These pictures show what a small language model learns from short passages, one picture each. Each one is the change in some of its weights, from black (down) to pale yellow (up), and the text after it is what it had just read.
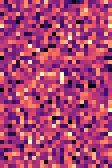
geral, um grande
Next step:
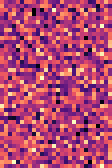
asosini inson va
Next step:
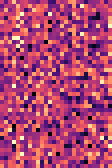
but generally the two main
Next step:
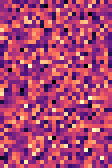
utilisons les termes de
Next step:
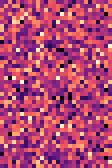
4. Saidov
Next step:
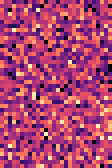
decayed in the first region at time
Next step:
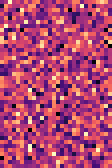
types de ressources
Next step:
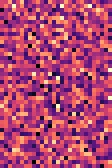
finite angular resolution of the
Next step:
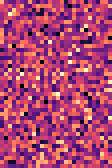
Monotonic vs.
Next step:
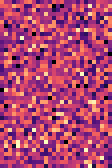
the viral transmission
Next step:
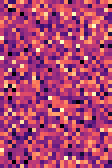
absorption line systems
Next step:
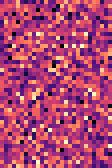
through the analysis of conditions
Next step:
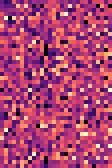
bound \begin{equation}
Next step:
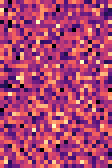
$B-V$ color for
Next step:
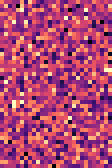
evidență o serie
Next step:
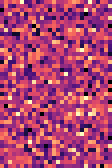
instrumental background.
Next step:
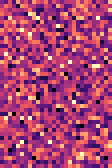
в массовом
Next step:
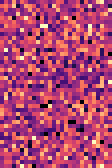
transparency and because the
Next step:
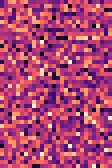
parameters describing the invariant mass
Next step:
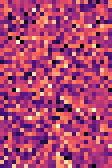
the bright sGRBs
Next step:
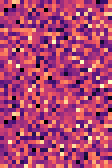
va axloqiy
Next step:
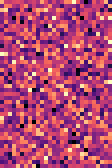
oxygen ice over
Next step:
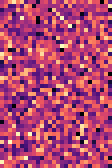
Ward, M. J.
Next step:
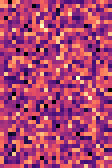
IN MODERN
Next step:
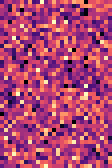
Rashba *and* the
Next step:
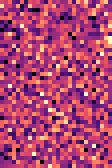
the atmospheres of
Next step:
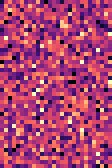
anket tekniği
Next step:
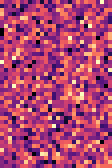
magnetic field. Once the
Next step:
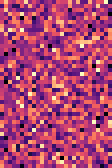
refletir. A
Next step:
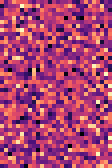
большей или
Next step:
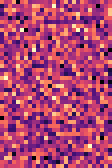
for particular restrictions. It
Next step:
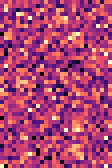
challenge, which would be
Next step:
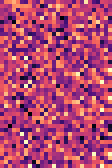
over the change in frequency
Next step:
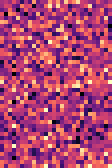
other hand, if the
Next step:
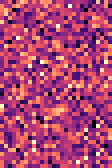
ehtimoli va
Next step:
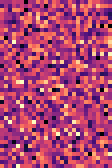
perforatsiya yoki
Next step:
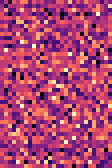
applies to the exact
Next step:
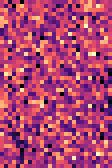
basic approach for taking
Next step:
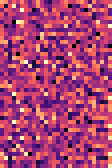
\, \psi$, which is
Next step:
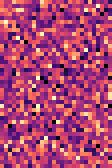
context. It is concluded
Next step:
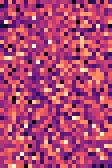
then analyzed by the
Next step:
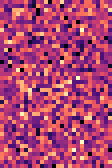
pair of roots to the
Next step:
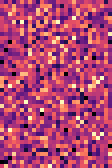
nazardan, fan
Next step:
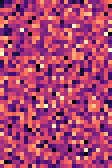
di Berkeley,
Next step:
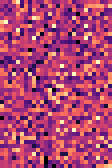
an equation \begin{equation}
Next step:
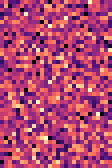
(2020) realizada com
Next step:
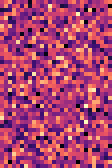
the fraction of DR3
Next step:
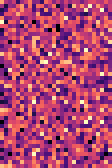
que deveriam estar
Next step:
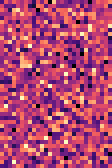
some kind of bouncing of
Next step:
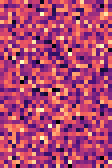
a preliminary discussion
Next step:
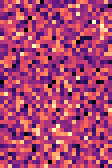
its own size per second
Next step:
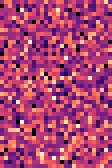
to the Amazon
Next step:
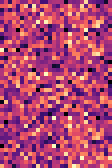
tadbiq qilish
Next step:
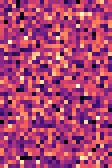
espediente per
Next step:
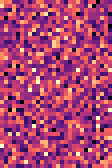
escolares é um dos
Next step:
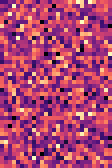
the metal volume is
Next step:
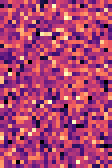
kelishi shart,
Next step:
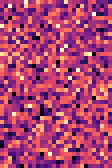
Scheme & 3 dB &
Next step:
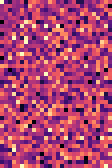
and the lowest is in interval
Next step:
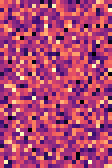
com o uso de recursos
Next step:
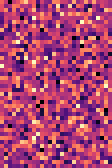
*Sequence Diagram
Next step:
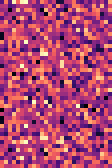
measured their individual
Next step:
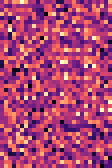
used for the measurements. The
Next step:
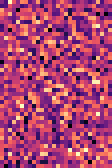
programming learning
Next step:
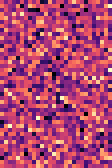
bahosi” deb
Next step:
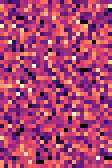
–, indem diese
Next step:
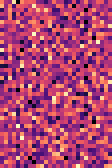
da infinita
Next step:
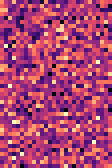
\frac{\delta W}{\delta
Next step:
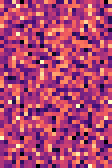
A Program Which
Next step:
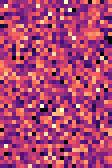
at the hydrodynamic
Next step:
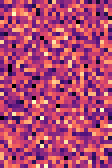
each inset) of all
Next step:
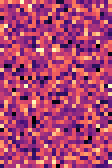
на постійний
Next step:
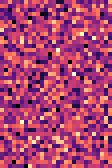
Le secteur est
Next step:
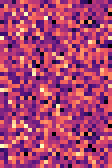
scalar degree of
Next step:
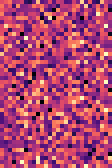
(for those clusters
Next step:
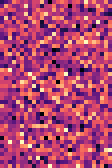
several discrete
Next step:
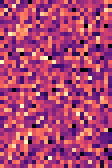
acting on the Hilbert
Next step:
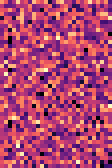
order) for transverse
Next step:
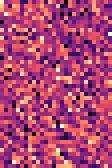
skill, bidang
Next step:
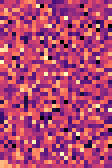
puts constraints on
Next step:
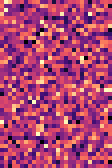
Bu borada qator
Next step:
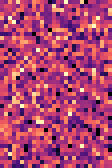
of available communication
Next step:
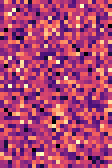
thr}$ from the {\it
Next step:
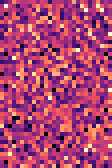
general three-dimensional
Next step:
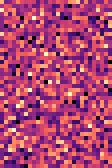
Imagen 1 Taller
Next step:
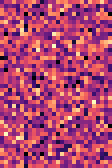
hija genera un
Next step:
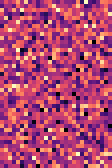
in a wide range of the
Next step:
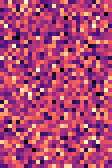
puits consommées
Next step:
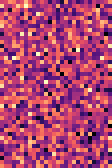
de Janeiro:
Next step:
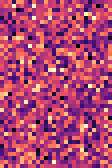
policy, trade
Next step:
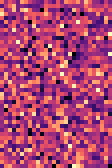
be obtained by adding up the
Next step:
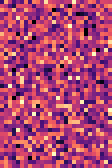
values seem to slightly
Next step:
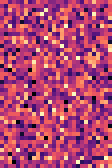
of the models in the FUV
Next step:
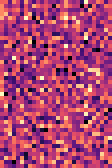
Coronal Electron
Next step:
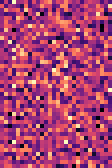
also be applied to other
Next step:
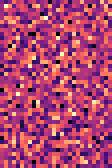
e média renda
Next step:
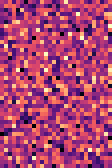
only vanishes when
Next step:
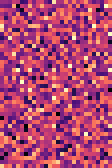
fuera de la
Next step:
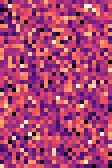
fundamental constants at
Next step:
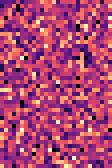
therapies. However,
